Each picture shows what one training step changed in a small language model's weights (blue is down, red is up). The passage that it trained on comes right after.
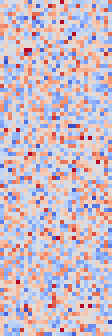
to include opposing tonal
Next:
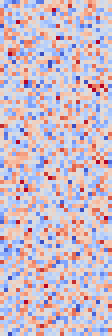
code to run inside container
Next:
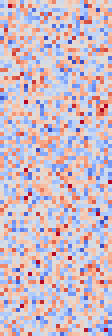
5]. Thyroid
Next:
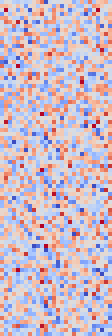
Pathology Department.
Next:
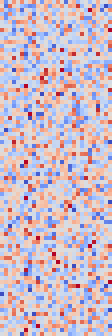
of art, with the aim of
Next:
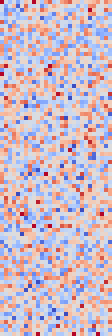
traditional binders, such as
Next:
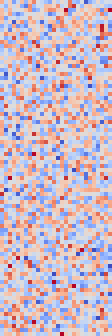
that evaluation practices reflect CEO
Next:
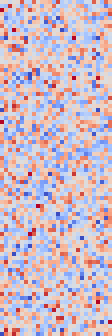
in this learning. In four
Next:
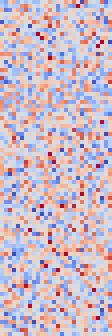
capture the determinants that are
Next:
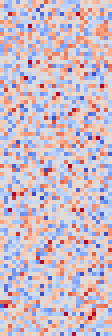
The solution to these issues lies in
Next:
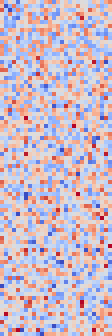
the Public Domain with a
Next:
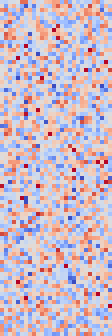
analysis, pretesting, cultural
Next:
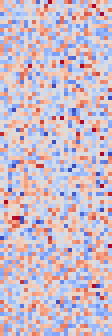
areas of high demand during the
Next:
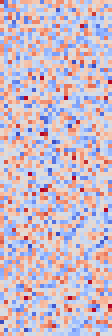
Capanne (the highest peak
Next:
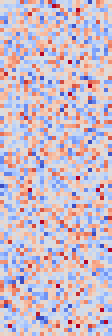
10 staff per bank. A
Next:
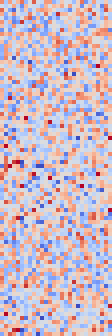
consequences for both the individual units
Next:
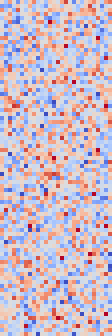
short term, and all but
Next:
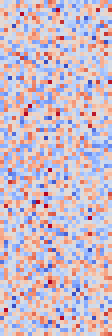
Edition Server can be
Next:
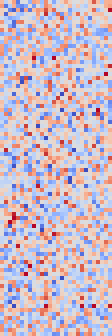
many visible changes by the
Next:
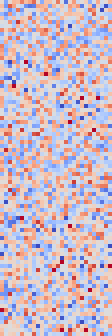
of this study was the development of guidelines
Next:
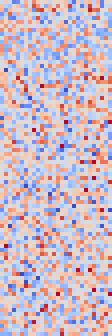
matrix are compared in terms of their ability
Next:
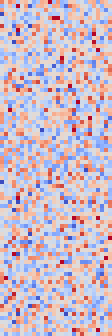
unit particle velocity in
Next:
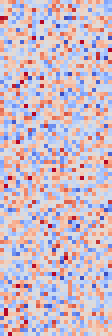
legitimate rights and
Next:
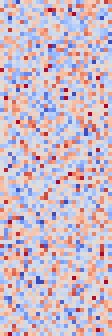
image without the correct key, so this
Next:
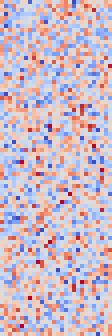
turn media on its head. The
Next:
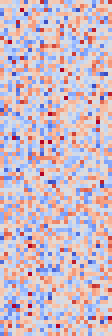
So far, **alignment**
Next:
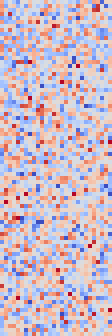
which is oriented towards the formation of
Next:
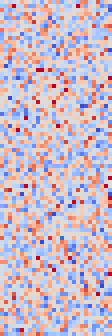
by reduced short-term memory
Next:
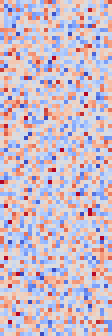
the authorized capital of
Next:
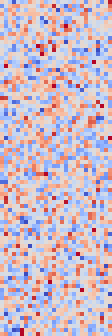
roughness of PCD6 is
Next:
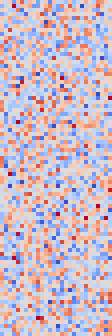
to be introduced. Fractional
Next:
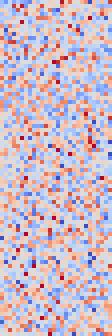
sinonasal cavity
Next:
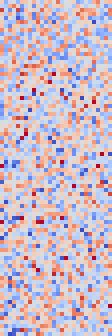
in rating the performance of
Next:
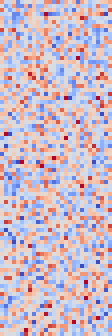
the ability to plan further education
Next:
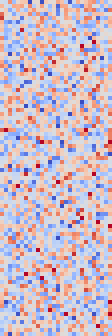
self-employed trainer and
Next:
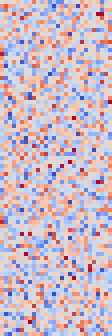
telecommunications services and support
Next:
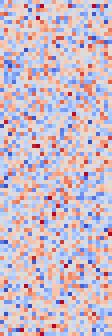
the ecological wisdom
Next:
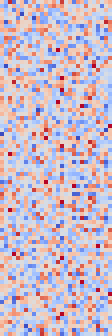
declared no conflict of interest
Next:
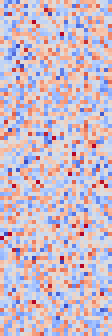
order to integrate with data spaces
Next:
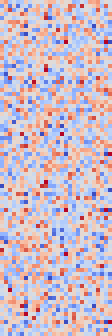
digital RELISH platforms and tools
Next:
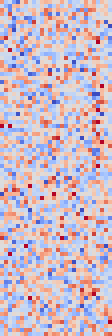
Data on which this paper is based is
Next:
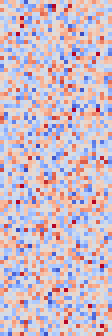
blocks towards reaching active platforms
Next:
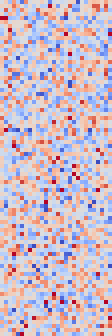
Table 1: Formulation Composition
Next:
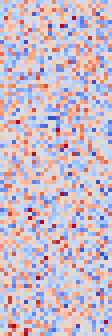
corresponding DVI values for the
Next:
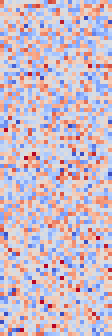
intensified the imposition of
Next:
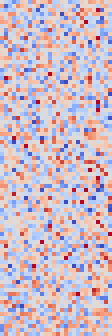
The following exclusion criteria were used for
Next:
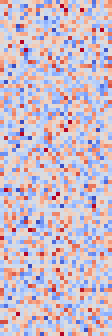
generally recognized as safe
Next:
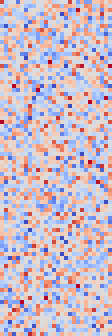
Scientific Research, vol. .
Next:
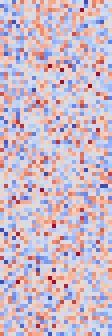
training programmes for nurses
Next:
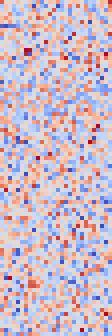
channel selection tailored to
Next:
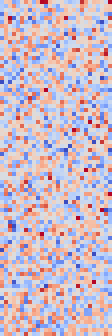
knowledge base. Different classification
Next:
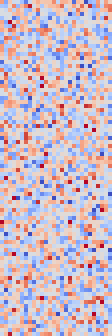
proteins is not completely
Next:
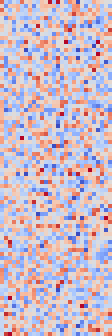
and Social Cleavages,
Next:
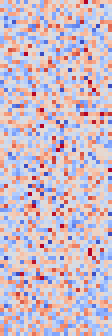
a framework for predicting the failure
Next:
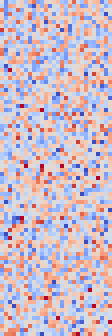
for the training of data according to the
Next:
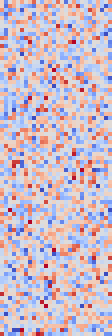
of publications on the subject since 2013
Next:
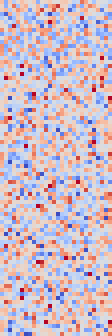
times. The correlation coefficient was
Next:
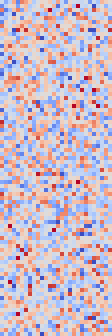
and domestic violence
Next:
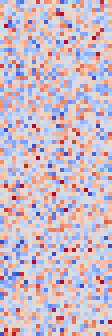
in chewing and speaking
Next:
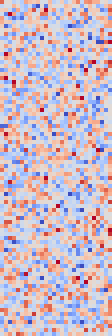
further research will find solutions to some of
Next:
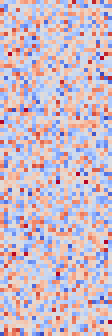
and machine learning for inland
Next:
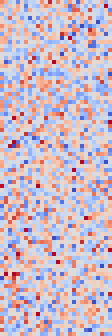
bleeding in the
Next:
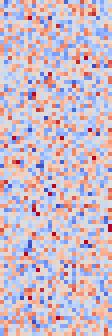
once a month to foster
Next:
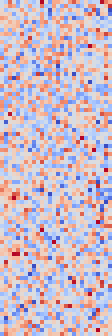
Annamalai University,
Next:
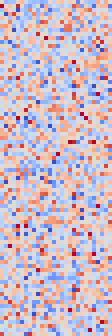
Department of Electrical
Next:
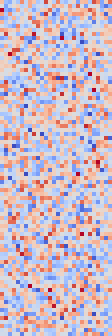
and design an activity detection system that
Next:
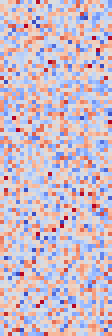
enhanced and surpassed
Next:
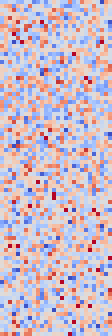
q^5 with q ,
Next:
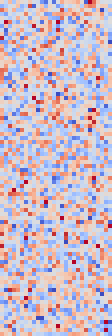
testosterone. Our results
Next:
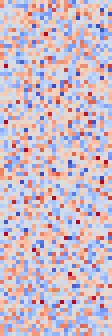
[38]. Similar studies observed a significant
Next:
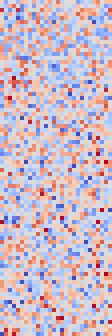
injuries of the
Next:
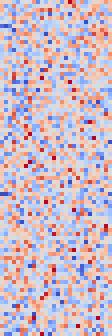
projects' benefits and the role of the
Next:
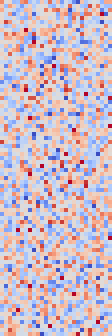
levels and we propose to add it
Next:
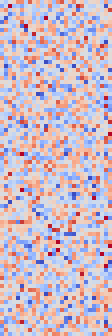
Group. C. Level 3
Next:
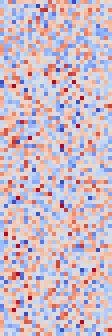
formulation was based on a
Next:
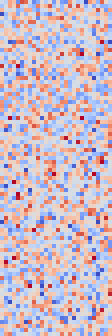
in an intercity travel.
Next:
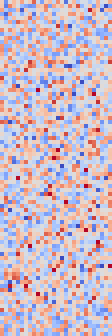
of the module to withstand
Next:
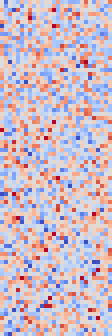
based on tools making it possible to
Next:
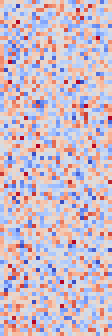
indicate that clavicular shortening
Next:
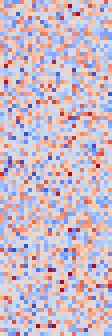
application. The block diagram
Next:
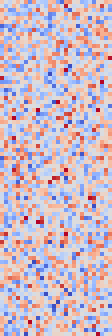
developers, residents as well as
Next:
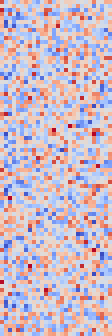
this research, the researchers carefully
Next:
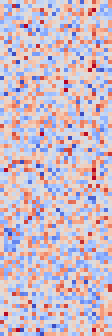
the remaining supernatant in
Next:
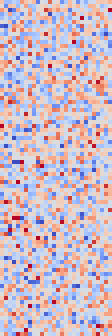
tools, with the limitations that this
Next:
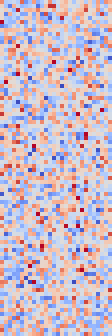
learned would directly influence their
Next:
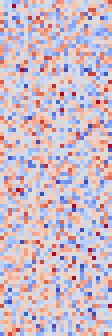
far-field modeling and the definition
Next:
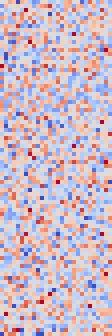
is established in the vicinity
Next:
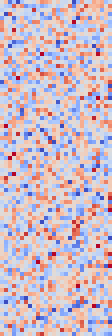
Fig. 8: a) New
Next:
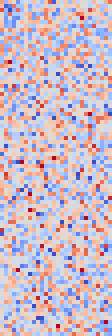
themselves. 6 There was
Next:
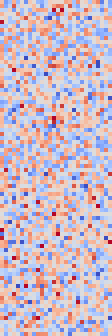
be seen as an important step towards a
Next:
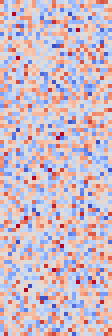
Fiber Reinforced material in
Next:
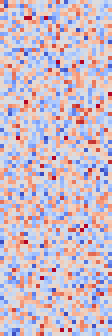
(based on pH cycling
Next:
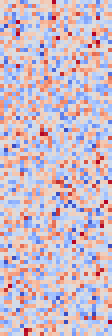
to anxiety or stress.
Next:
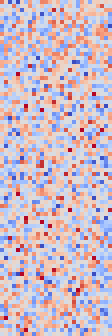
As the model displayed, the
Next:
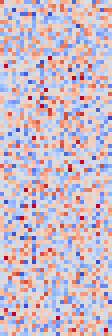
contribute a lot and has a
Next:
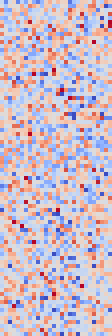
\frac{h \cdot
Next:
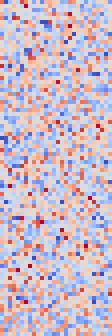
ten tools in the SCR
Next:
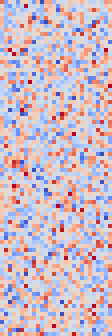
the regeneration of the beta
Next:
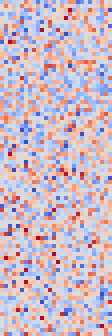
image retrieval, with particular
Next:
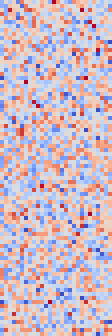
obliquely truncate
